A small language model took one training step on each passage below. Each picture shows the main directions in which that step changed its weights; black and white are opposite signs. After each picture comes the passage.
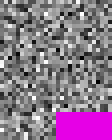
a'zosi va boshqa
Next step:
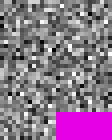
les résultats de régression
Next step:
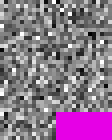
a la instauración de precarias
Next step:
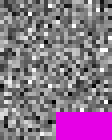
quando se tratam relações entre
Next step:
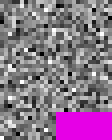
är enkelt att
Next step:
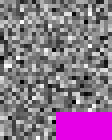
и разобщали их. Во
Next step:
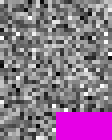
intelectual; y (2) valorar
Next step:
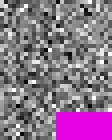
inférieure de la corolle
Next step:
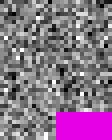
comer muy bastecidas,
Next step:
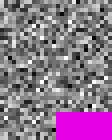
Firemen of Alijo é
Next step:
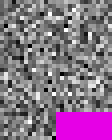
9, *Libro de Secreto
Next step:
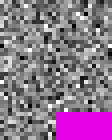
ta'lim tizimlari, axborot
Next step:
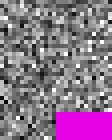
низку графічних
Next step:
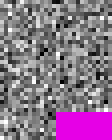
CAMPOS, Elaine
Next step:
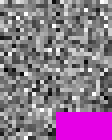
con los principios del DUA,
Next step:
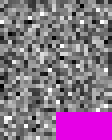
вмешательств, с чем
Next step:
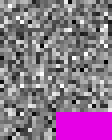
BAĞ LAR OL DU
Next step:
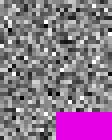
Маматович, Системы
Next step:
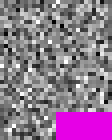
Xalikova Muxabbat
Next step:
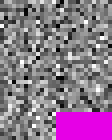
Assembleia deve obedecer
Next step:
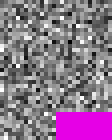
obrigatória naquela
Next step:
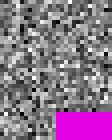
foydalanishni amaliyotga
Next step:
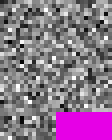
tra i sessi in base al tipo
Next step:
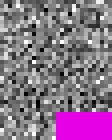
Hilfe dieses Tools
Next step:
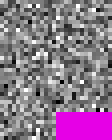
development of economy.
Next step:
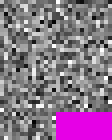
в химии уроках:
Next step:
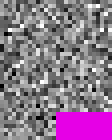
прийняття самостійних
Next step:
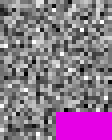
metodikasi. – Toshkent:
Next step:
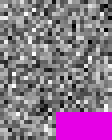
subadultos. Al norte de este
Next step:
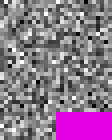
e divergentes, além disso,
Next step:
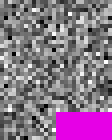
boshlab mnemonika yana
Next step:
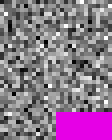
OF WORKING ON
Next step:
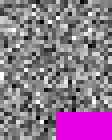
é de suma importância no
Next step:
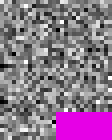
qo'llanilishi mumkin.
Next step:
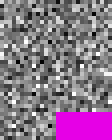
және жүйелі
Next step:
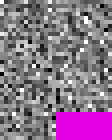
hisobga olinmaganda
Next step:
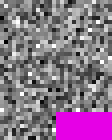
yate. (Archivo
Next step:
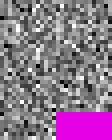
снизятся проценты по
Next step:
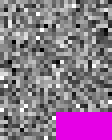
туриб тасаввур
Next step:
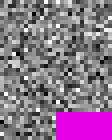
energetika siyosatidagi
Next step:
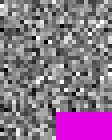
заключается в том, что в
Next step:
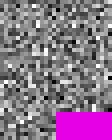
дела" могут назвать
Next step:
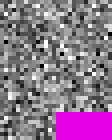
shahvoniy shilqimlik
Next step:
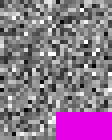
and Climate Corso Stati
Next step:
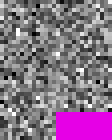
bilan bog'liq huquqlaridan
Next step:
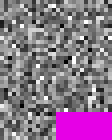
prenosni sistem. Na ovom
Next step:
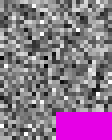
qoidalarda aks etmagan
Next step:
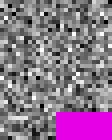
tecnologias de poder,
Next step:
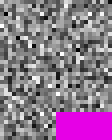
M.: EKSMO,
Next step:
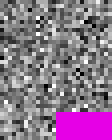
l'indicateur brut, il
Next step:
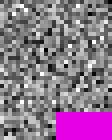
ҳақида ўйлаш
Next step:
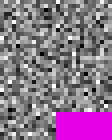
bosh qahramoni Dersaxon,
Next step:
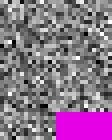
nota‘rif tartibga solish
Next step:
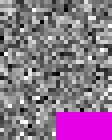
по степени освоения
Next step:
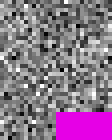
ambiente de trabalho, a
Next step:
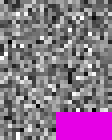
nulla, ma in cui,
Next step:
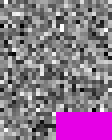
представлена ожирение
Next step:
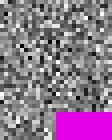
MALLHI, T.;
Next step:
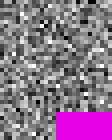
olish uchun bir necha kun
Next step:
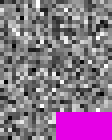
в себя следующие
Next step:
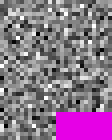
Mestrado em Ciências da
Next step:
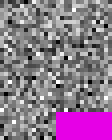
مستمر للعدول
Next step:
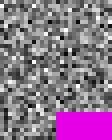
ko'paytirish va ularga
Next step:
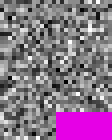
en equilibrio líquido
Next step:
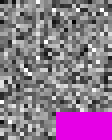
qilish, egasi yo'qligida
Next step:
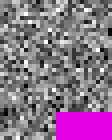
Biroq shuni alohida
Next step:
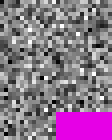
оширишда муҳим
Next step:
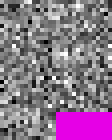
мазкур ҳолатларга
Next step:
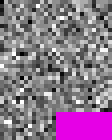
жажды и есть, не
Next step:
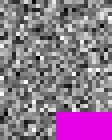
múltiples matrimonios
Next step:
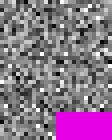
API yang diterima untuk
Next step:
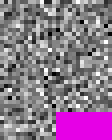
- Lohner-Urban
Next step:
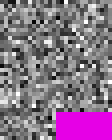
uma definição para a loucura.
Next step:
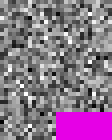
educação, turismo), a formalização das
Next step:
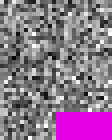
le cas en particulier du
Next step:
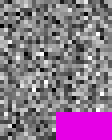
disebabkan ketetapan
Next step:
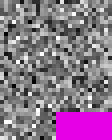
hat Landammann Alfred
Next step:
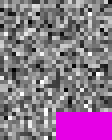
no Código Civil
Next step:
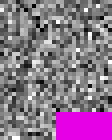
відновленого глутатіону
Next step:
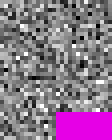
bestaan wél wettelijk
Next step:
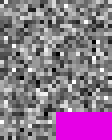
к ним в цифровом
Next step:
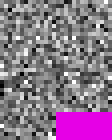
qabul qilinadi. 3.
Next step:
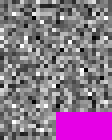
práticas clínicas são vistos
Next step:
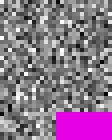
tim relawannya, bakal
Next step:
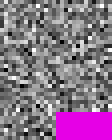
comunicativa (“la lengua
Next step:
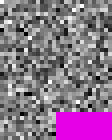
me pase mas de aquesta raya.
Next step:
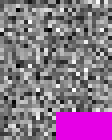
Shaxs -muayyan
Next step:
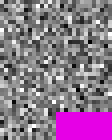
doir ilmiy qarashlari,
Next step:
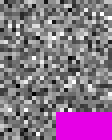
bisa terlaksana dengan
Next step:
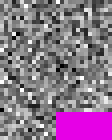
ta'kidlaydi [7,
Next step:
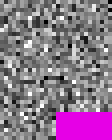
[10]. Великий розкид
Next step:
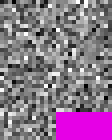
conflittuale fra madre
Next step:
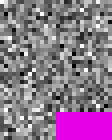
and Arts, 36 Ye.
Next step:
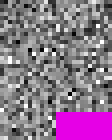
Федерации Michał
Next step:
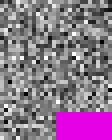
O.I., Bankovskiy
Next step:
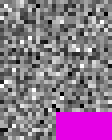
від цього часу вогні
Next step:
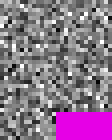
que Kant lleva a cabo,
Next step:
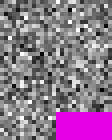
profilaksa za boj proti s
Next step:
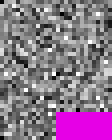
спрямовується на
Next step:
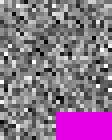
теряют актуальность.
